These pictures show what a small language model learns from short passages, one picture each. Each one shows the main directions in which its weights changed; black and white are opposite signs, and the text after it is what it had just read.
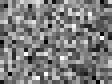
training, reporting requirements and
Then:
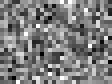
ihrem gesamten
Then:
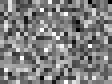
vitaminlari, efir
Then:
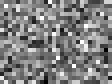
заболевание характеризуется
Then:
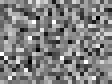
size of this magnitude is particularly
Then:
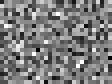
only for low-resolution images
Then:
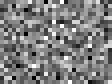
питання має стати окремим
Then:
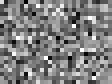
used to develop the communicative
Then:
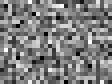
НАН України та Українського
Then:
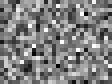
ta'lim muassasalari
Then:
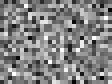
in at least 36 hours of studies
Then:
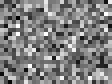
juran bandera ante
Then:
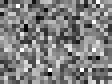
of need. -School
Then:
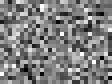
lab for ten weeks in
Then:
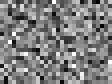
difficult to get music across on
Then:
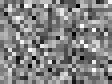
reported in their study the incidence
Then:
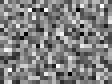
performed at room temperature, using
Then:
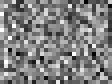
company, just like every individual,
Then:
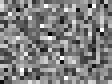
Signal Processing is to
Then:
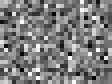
matters relating to the
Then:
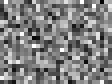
some disadvantages,
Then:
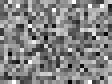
ci-après. Figure
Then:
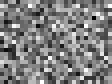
I. (Febrero
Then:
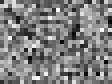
in the conditions of modernization and
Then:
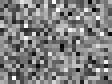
asarlari haqida
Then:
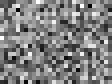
data fed into model needs to
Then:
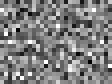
condiciones climáticas
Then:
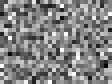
seperti pekerja yang
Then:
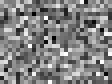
destruction by Daesh during
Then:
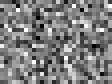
del aula:** El doble
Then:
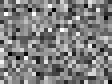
des Gemeinderates**
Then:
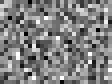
identified and if your approach was systematic
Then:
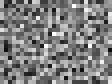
konfliktlarni biz
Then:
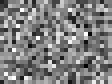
of radical groups can be
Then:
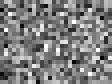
Tut yang bisa
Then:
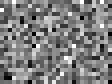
verwerven dat het
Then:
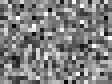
it for use at the end of
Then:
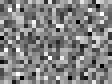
higher achievement, greater engagement in
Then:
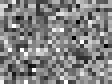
the study. The study was carried
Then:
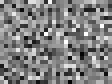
final time of the interval, as
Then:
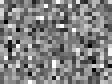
bu kabi salbiy
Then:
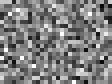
как известно,
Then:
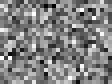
уларга қарши
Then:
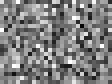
perform at the stake of
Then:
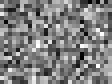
well designed information with varying special
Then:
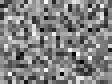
from psychological science, and
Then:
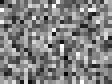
mengambil keputusan
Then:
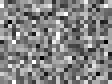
new technology Agronomic V V
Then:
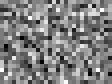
I R D O E Vi
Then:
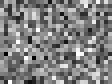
available literature on the subject was done
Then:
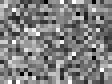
of compression, which makes the
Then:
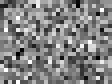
and trust dimension in teaching
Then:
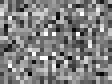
didi, mahorati,
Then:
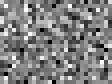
amount of liquid.
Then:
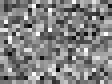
years representation by Inverse
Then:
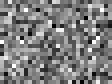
La correlación es significativa en
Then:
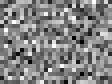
systems. It seems hard to
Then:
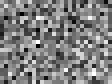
were applied into reaction tubes
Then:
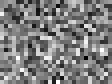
that there is a significant correlation between
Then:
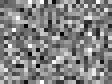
intervention group was given information using
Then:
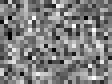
the high directional gain and
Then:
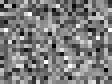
third generation biofuels based
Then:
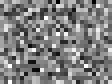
de complicações relacionadas ao
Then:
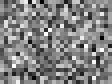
on the theoretical propositions developed for
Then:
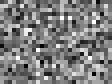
to the children at high risk for
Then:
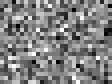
the study were the 31 elementary
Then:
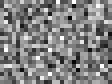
Em setembro de 2020,
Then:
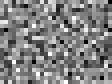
study on steel fibre reinforced
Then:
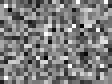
performance evaluation with specificity,
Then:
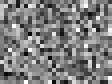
been shown in Table I. The
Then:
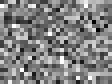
and 53 social sciences.
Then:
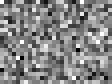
no 2º ano de
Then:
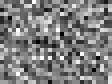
constitui a via direta pela
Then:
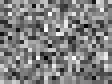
de cea a limbii
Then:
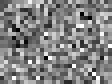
The stakeholder analysis has been performed
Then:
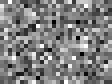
context. On the other hand,
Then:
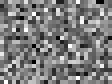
In modern era, the thinking
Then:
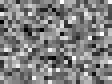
16 Qamish (ot)
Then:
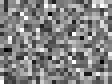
para diferentes cargas e
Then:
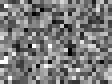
crop diversification Figure 2:
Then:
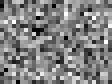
antibiotics made the interval
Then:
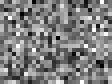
model initiates with all the available
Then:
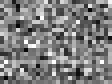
Assess the Reliability of
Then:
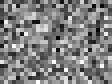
from the Central Institutional Review
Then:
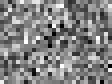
la vida de los productos -
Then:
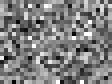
advantageous deals. The
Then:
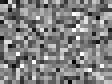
виконання судових рішень
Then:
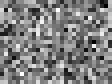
and purchase intentions
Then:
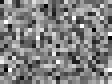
har birimizning o'z
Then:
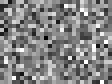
to this particular order or pattern.
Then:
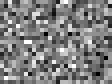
ve önemli bir durumu
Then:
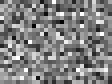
& Fig. 5.) for selected
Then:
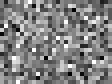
is due to the second role of
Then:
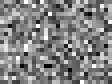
не соответствует
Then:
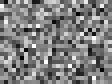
tubes were observed for gas
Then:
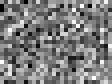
have molded the present data
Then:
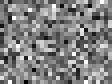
of metformin OD along
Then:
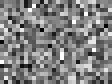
as it is not seen to be
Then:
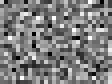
procrastination as task
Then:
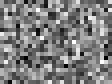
chats em tempo real – são
